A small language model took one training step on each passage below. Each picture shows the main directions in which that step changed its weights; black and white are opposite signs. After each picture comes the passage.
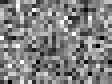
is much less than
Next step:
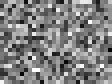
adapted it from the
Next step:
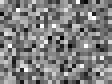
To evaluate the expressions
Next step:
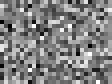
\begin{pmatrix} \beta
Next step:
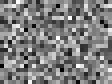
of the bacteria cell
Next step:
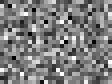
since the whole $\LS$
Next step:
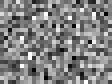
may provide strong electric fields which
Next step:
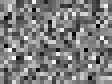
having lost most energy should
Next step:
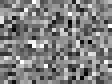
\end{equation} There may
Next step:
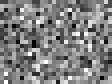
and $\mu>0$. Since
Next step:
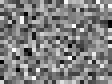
on time-like correlations.
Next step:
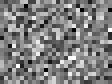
constant $\hbar $ and light
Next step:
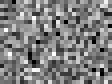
Model of particle physics
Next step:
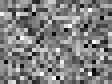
have no relevant
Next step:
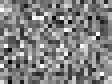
of specifying the mass
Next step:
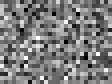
differential branching
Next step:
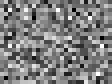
17 dB, complicates
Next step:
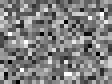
both in digital text
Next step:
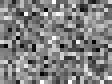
{Zhang}}, \bibinfo
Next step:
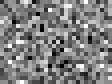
clear regression in the
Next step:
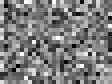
begins when the temperature
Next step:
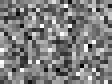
either positive or
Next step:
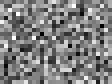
J$ in the overall
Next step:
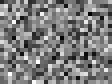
function) has a branch
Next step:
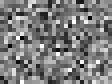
provide the input signal to the
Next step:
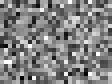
energy range 4-6 keV}
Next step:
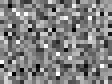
core level is globally
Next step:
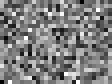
Fig. 5 the dotted
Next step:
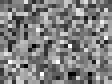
due to the discrete
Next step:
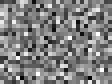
signal and environment
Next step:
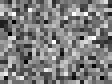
the probability of extremely
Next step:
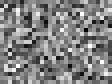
do not meet the condition raise
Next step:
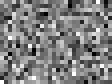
dextran concentration
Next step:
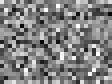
attention on solar
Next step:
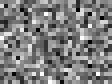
and continued to cool after
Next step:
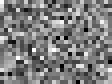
of the critical parameters,
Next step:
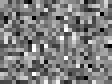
shell. HI data
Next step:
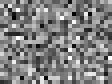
- }} \otimes
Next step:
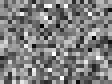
plate (F) with a
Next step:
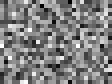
genes with different means,
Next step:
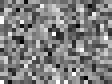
for a potential with a false
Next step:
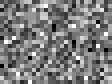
diffusion ratio, and $
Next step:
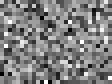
modeling work is needed if we
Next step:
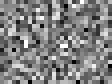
hysteresis stems
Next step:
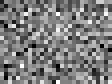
$uv$ path that is
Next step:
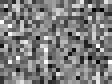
present in magnetars \cite
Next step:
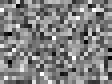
average of all molecules in
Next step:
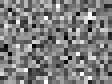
some bodies jump to
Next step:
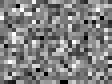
in contradiction to each
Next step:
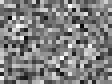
matrices. By further
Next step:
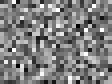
model on the kagome lattice
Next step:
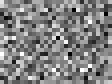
In a recent paper, we have
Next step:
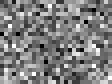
challenge to understand
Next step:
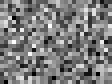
is to be used with the
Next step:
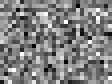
are in agreement with the limit
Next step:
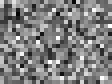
The plasticity of
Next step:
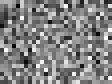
CAR was detected and
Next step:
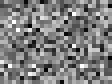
the number of symmetry operations associated
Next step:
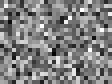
confounding factors that may
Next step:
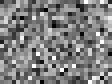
case $K=1$ and
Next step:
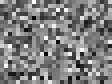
region. The target is
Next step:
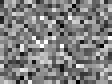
to determine the resource
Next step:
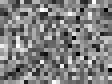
evolution algorithm with the time complexity
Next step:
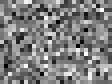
Fig.1 presents the results of
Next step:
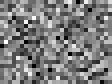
to a TdS, via
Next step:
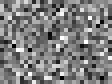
spatial distributions of its
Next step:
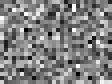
data rate degradation from
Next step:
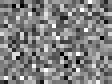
training objective,
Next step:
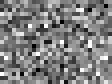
been studied extensively
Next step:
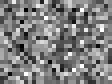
diversity influences the
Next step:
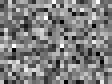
utilization predictions are based only
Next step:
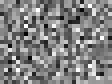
particle-hole channel effect,
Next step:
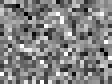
rotations, and thus is
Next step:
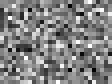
trajectory of a passive
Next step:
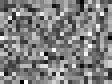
the constraints and the gravitational
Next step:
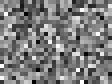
interpretation of the third
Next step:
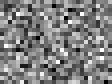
the study of the impact of the
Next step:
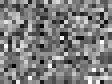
both challenging and
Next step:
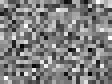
spin-spin correlations -
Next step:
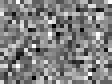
reduction and analysis} The data
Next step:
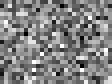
a 2$\rightarrow$2 process has
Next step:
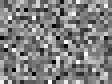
line with errors, which are
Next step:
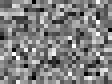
propagator and use that to
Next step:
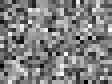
for Scientific
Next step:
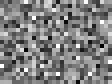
a master node k
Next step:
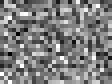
six years since its
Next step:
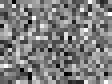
potential, first treated as
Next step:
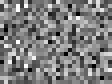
summation of Berry
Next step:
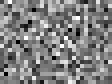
around HoII
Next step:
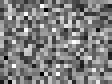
claims and then one
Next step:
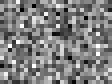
the scalar valued feature
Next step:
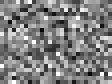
associated with quantum sensing,
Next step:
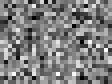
is a mutually
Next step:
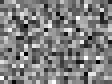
PS to discuss the phase properties.
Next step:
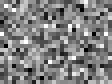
\caption{Normalized connected
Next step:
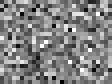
sensitivity will be improved
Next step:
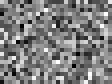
Motivation} In recent
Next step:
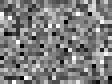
the first term is the leading in
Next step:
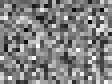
most dominant absorber in
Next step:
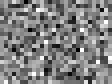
present a simple model to calculate
